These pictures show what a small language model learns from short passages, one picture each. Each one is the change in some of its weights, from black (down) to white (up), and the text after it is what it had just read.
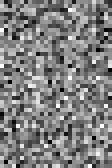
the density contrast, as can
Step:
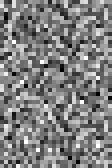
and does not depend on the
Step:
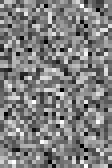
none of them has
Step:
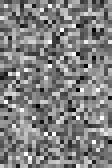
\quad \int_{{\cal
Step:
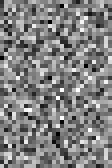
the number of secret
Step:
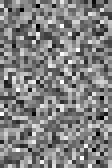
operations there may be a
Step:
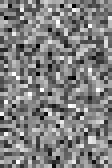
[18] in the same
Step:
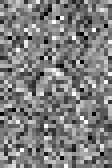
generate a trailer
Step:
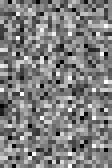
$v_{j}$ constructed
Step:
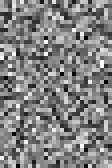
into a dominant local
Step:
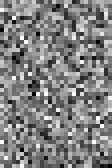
important in determining
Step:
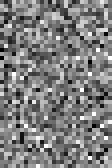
conduction band minimum, and
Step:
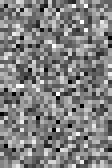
F. Theis \at
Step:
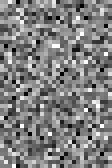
same planets and find no
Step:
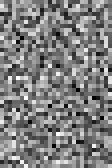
on $V$. We observe
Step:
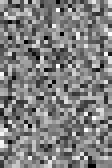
split each reversible
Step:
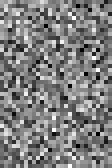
science uses many
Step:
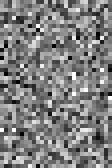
can get more information, so
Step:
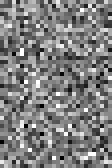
before, during
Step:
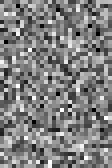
and $w$ have been
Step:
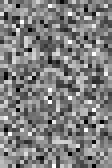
but skip most of the
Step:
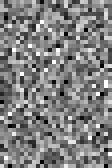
observed agreement between
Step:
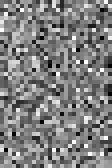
accurate initial guess
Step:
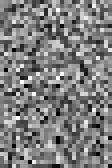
material specific but
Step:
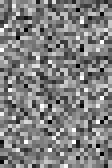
is directly related to the
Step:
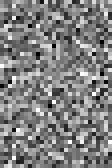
can also be made {\it
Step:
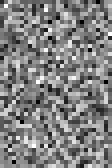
which the five users
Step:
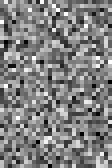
we compute the joint
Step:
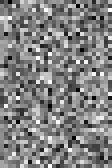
\begin{Prop} For
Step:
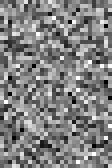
capacities, which
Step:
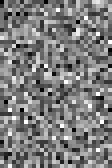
extends to a support
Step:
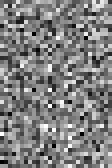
\bigcup_{n \in
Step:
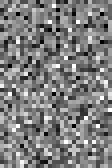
Next, suppose that
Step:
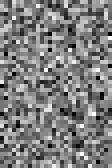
transmission. As the network
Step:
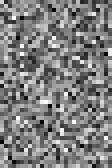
entire simulation time for
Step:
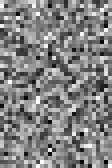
application we discuss
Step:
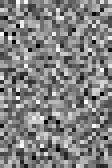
satellite; these results
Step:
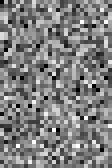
of the nth cluster in
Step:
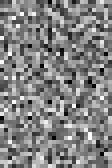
Then there is an unique
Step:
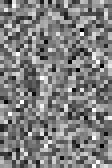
function at small $x$ in
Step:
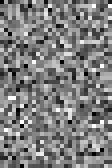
a slight radial
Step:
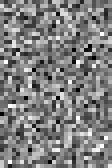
the case of the other connected
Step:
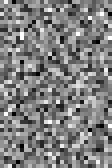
Fitting the data to the
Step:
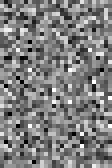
the wave function parameter $\omega$
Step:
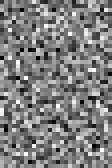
much less efficient than
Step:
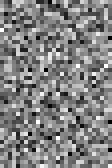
group determinant. This is the
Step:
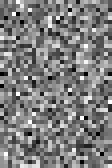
strongly elongated
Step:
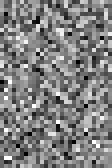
between every pair of atoms
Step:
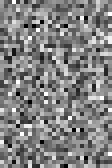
two supermassive black
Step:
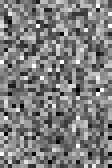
the effect of variations in
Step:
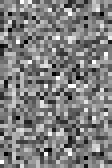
far outside any
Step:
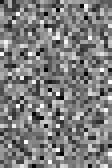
written in the following
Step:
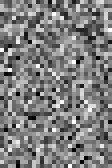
define $C^{k}$
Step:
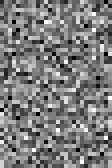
is rectangular.
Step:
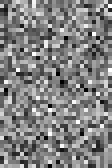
is commuted with the second
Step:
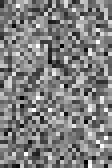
consider open sets, we
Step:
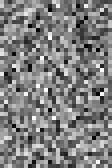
usability does not exceed
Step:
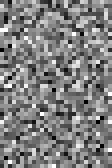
level. The density of states
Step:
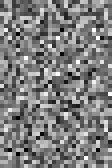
on disks or spheres
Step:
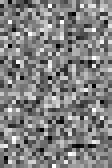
definition of appproximating
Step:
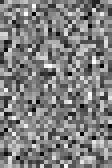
of order $\alpha^5$
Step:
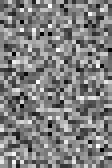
a key insight
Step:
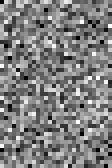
isi rumah.
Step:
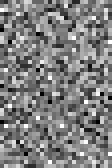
nor does it imply
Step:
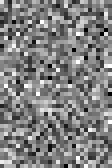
are very good. They
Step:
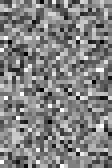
symmetry breaking
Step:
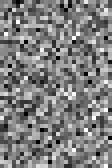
quantizer and
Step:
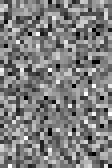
of unknown variables
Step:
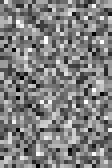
squared errors}
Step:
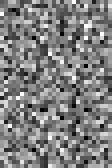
the strong anisotropic
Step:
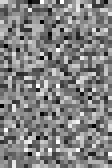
board has height
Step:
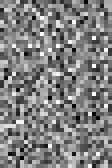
of misalignment between the
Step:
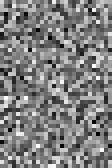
we have that in the charge
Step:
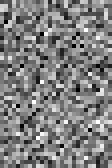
of the L-group
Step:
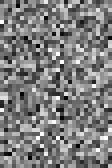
the MO of class A
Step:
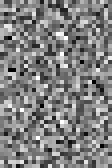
strong correlation between the total
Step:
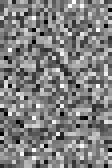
the occupied part
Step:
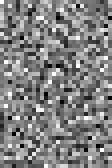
generation are shown in Fig.
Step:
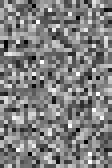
we argue that the
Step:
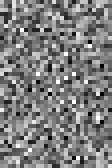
into a rich subject with
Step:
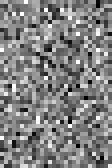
and \begin{eqnarray}
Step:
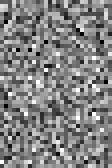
of the network to measure the
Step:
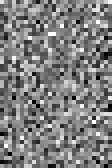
be noted that, while the
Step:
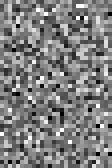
resulting in the superpositioned
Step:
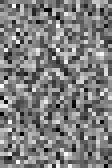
the most expensive
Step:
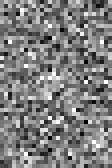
\left[ X\right]
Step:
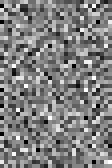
state being the ground state
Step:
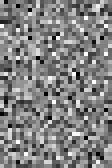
e.g. charged
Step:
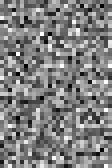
a proxy for the
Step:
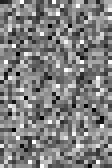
The difference of this two cases
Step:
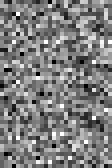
$$ Multiplying the
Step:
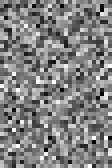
phase unknowns.
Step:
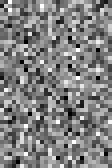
groups, it is shown that
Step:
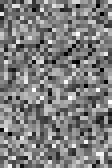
Our normalization requires that
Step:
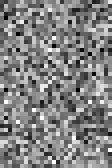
\approx c_{\rm
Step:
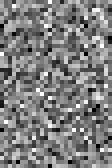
in the Hyades and
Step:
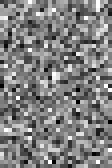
orbits. \item
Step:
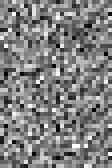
traceless part of $\delta
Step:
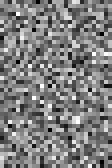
$k$ be an even
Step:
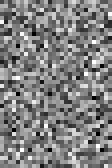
sizes. In Table
